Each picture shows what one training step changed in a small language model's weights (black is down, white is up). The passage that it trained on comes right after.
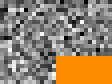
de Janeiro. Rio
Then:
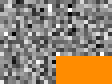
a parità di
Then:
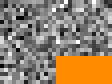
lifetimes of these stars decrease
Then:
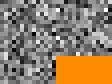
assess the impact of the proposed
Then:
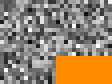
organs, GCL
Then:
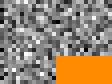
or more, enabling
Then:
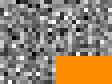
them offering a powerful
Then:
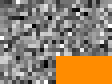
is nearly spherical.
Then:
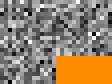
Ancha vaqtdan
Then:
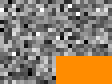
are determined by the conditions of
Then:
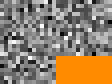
that the output falls
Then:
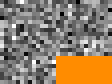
bağlamda elde
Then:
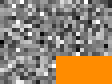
multiple steps of epsilon do
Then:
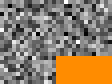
high volume density traced by
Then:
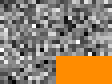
to the stellar core. The
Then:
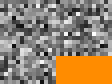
de belangrijkste
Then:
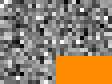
constants due to mutations in
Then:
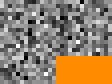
galactic nuclei.
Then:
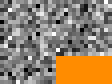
maximum distance between two points,
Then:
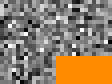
i.e., collecting
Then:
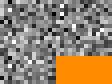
Information technology has given
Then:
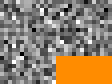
realities that exist around
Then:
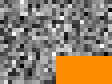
is too large around the maximum
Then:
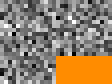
spécialités des
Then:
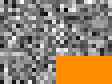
*foreign terrorist
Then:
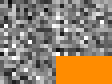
and resonators can be defined
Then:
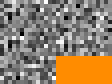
shells with different radii,
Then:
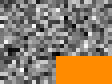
to the gravitational anomaly is
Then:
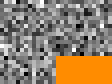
um gute Noten
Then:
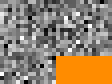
channel to achieve the reliability
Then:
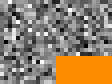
magnetic field of exponentially
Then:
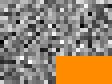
masalan, oldindan
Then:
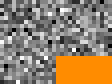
the exact initial-state spectral
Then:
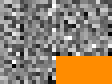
\Lambda_0 \leq
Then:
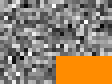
to higher education. The
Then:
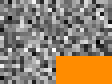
AP selection methods trained
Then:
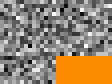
- Perception globale
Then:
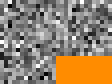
Workshop on
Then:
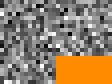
що свідчить про
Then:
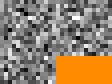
generic background of an
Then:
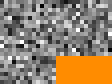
Compton scattering in the presence
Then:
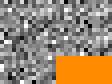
we also need to calculate
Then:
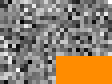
(here we show the
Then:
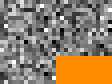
tema luto a partir
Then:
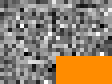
sustainable development.
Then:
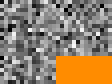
\frac{\partial (\beta
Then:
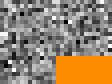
à des AOO
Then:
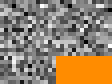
deterministic quantum-dot
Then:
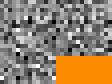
in some way, either by
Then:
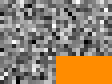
fest, dass der
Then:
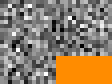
e bem-estar
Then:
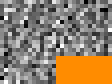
Laplace operator,
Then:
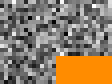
of the intermediate vector meson
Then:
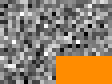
EMS to check the energy
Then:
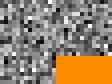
coupling only to muons
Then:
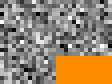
or parts thereof and may
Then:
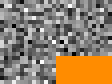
bir diğeri ise
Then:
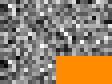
d'abeilles à
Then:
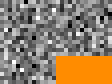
in the field, we produced
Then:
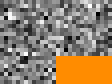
U.S. Department of
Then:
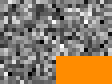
of Indonesia and the
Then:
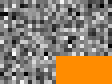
kelas. Penelitian
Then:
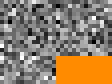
the labeled source site
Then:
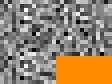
difficult to show that this expression
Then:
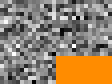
contributed significantly to the cultural
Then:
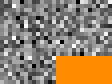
| \otimes \langle
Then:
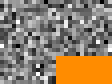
of an effective many-body
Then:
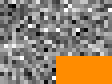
betonning sinfiga
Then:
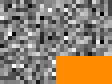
the value of the constant
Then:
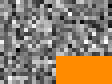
va predmetlari,
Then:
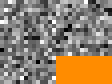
entre otros; y en
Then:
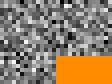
escola/ academia
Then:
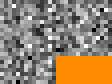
des analyses et la mise
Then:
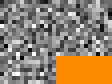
tend to a uniform value in
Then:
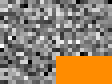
conditions. The measurements of
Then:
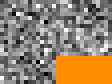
Gabriela Eli
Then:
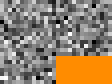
este aspecto en el
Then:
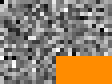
primeira etapa,
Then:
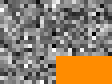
die Weiserprofile ab
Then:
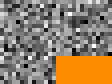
dense cold domains
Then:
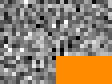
FR$~-- on average there
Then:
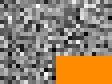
to study the excitation of
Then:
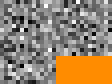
\noindent The following result
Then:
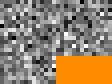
performed only once.)
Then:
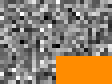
и инновационный
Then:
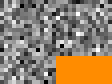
ochib berildi.
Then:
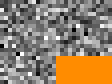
Like the conventional
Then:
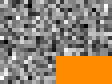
va boshqa kommunal
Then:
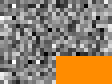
fewer other files
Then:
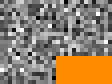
– свобода не
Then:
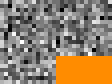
on the space of parameters.
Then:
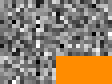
deve ser igual
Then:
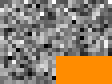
extraction of the natural
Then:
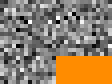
bands, left ($L$)
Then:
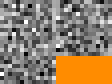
and $1$ states correspond
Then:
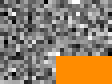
partial secondary adentia
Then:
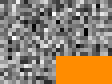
large compared to unity.
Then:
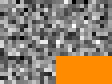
reclamando do professor
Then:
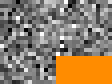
the asymptotic regime is achieved after
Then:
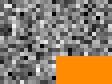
kernel and the sign
